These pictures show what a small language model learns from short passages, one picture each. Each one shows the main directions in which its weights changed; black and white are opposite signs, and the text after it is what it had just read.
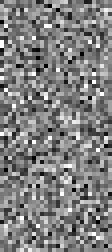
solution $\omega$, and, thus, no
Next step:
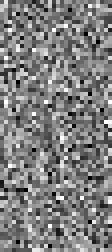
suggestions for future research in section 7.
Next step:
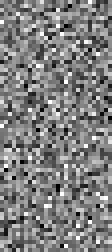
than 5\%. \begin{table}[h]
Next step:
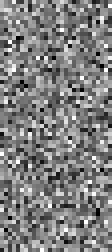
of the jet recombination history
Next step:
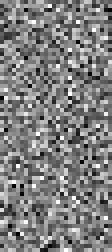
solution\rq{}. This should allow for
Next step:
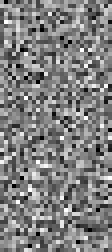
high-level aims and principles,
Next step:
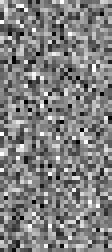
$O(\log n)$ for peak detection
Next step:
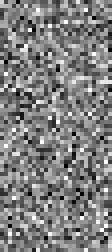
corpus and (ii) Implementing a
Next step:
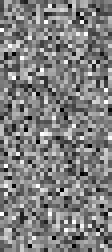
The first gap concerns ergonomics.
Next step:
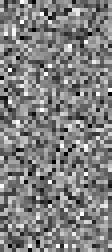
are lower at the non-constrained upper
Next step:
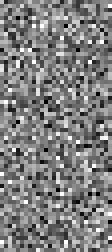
to be from a massive system (with a
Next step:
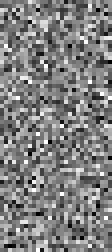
that describe the movement of hands,
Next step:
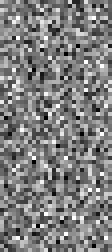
particularly when its processing easily exceeds our
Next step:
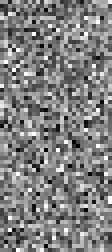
which is related to the EWSR (or
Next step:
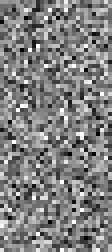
temperature (R.T.) and 120°C
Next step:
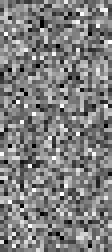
this sense, the bounds presented above can be
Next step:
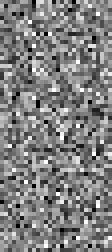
fixed order, it is possible in simple examples to
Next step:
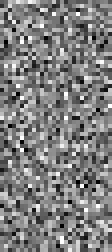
the students. It can be seen in the reading
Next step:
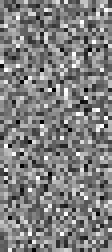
outer region. This is remarkable since the
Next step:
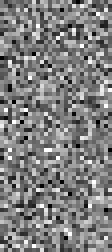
Study Evaluating Gynecological
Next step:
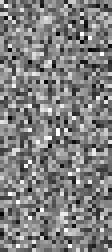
a number of notable features. The inner
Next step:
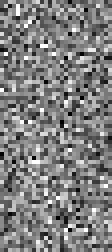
values really mean, but we will not go into
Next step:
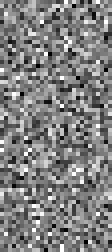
impact angle of 30°, which is typical for
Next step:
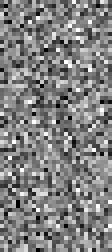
be covered in EU ETS and
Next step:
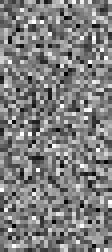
11. Reads carefully what
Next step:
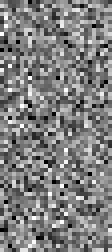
by density. In the middle, the
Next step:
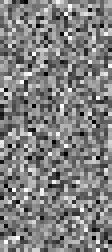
The 4D and the 5D Newton's
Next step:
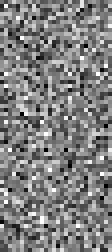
must display its hot temperature. *After
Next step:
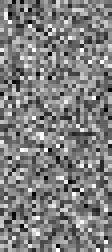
plasma, the RM traces the line
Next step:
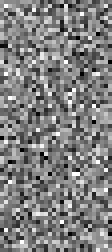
item level. The main contributions of this work are
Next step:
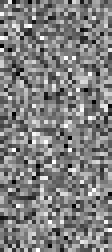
does not depend, for example, on the shape of
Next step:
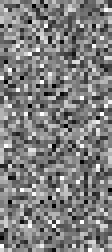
collaboration has found a polarization rotation in the
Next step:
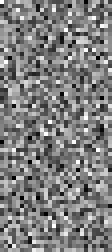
is expected to be a coexistence line
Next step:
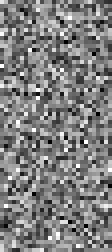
raw fluxes were converted to apparent
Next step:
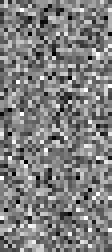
supported by the Helmholtz
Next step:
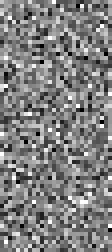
a piece of a concrete which
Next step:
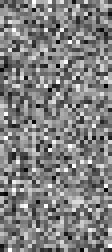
\beq \label{phiV}
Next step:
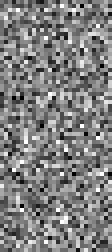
external gravitational potential (we neglect
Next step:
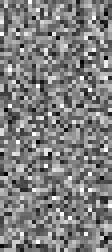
approach performs well on average, however, exhibits
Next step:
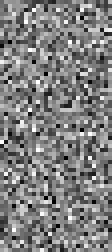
\zeta_p^{ha\alpha} z
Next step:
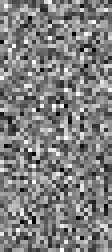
shared Voices collection, displaying
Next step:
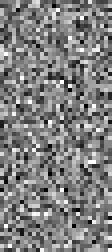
robustness of fake news detection. Here
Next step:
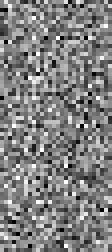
Students who get Certificates from
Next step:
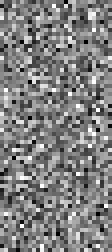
Antonio Ramos-De la
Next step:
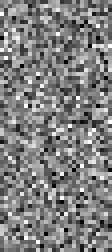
bidimensionali X saranno
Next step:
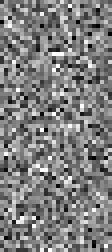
in Figure 3(b), and domain classification loss
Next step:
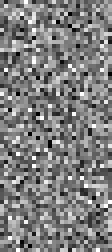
\end{abstract} \maketitle
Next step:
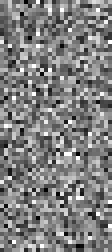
food systems and standards affects rural development
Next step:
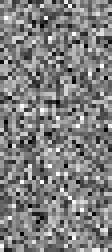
also defines the limits of the representation.
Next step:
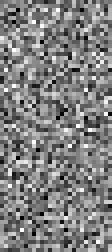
extends previous work presented in^[5],
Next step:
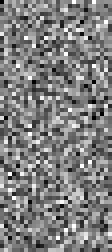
independently drawn under distinct operating conditions
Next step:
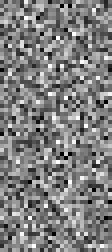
Korea government(MEST) through
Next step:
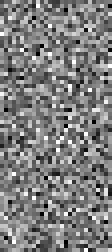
(ii) If loading rate is below
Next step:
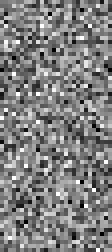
work? Can you describe any help you get from
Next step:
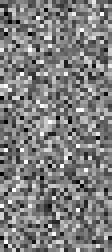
Initially, we prepare the internal
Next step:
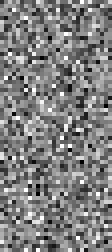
resolution, and realism and statistical significance of the
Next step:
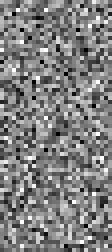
beamforming vectors $\bm w$ and
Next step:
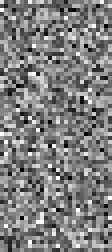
due to the dominance of an irreversible
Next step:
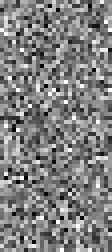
responsibilities, reducing redundancy by
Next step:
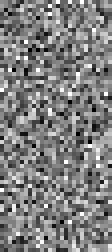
deployment (identified in Q3
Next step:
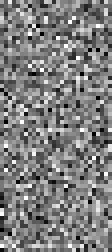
18]. These hemorrhages, whether
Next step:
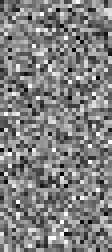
them) but must collect their own data as they
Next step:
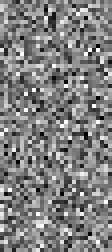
is reached by means of technology that is
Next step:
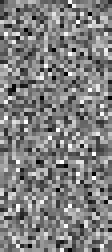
of life. The combined effects of decades
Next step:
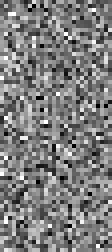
10:1) and the injector temperature was
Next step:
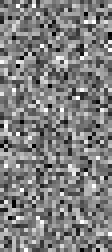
(a) one-time stamp,
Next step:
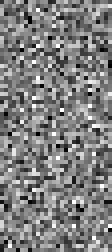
Wang, X. Tang, W.
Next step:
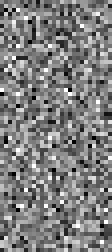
putrefaction and public health problems thus eventually
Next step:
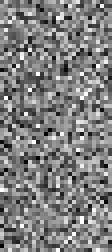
stopping active bleeding called
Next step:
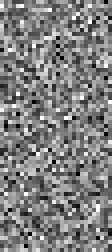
formation waters in adjacent areas are
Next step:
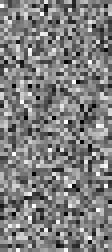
allows project managers to reflect the performance
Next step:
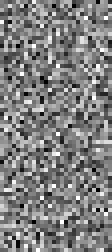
Authors' contributions YH constructed the dataset,
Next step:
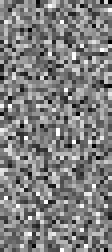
perceptions across critical service quality metrics.
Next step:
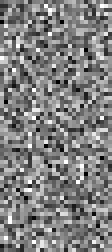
purpose to infuse animal love to the
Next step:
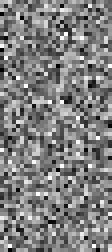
as well, such as over dense document
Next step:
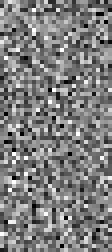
\ref{fig:B_parallel} for
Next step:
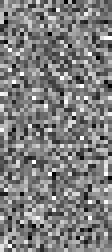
experiment is 6,793 kPa, the
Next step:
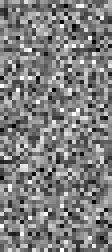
15 bins of roughly equal size along the
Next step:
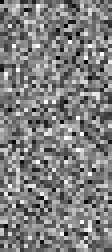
joint signal-idler photon-number distribution
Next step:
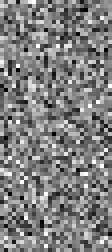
protocol can produce acceptable
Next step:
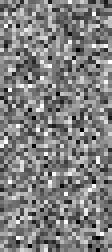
give the main contribution to the CMB spectral
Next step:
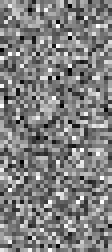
in agreement with the symmetry and hence drop
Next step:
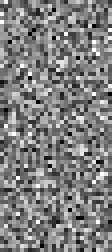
issue of the Mayo Clinic
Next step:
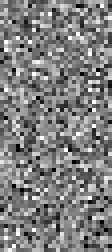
oleate precursor We mix in a 50
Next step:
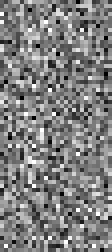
be observed, the minimum distance is for the samples which
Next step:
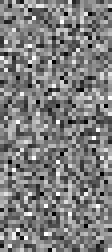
Degree Of Availability Of
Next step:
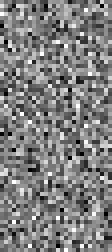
the learned graphs need to be
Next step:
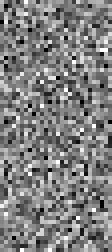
on planning paradigms. -
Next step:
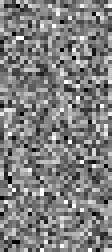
supported by National Natural Science Foundation of
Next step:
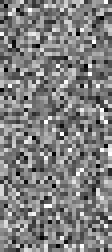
Decision Tree and Logistic Regression
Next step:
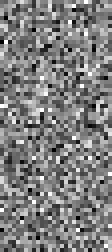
practice not only improves language comprehension but
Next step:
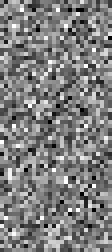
value has been considered the average nanoparticle
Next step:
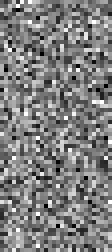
the sound horizon at {\it
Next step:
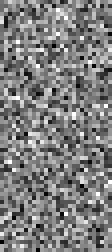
range of feelings (anger,
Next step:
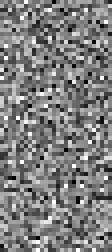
issue of integrating non-critical tasks with
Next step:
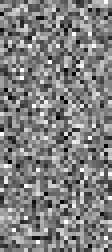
development 9. Others IV.
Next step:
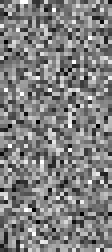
v of the i^{th} copy of
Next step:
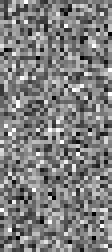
As long as the emission times of the pairs of
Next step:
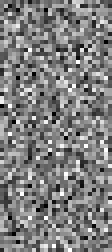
does not seem to be our case. In
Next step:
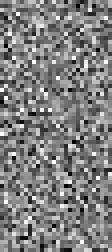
that are not described by the Standard Model.
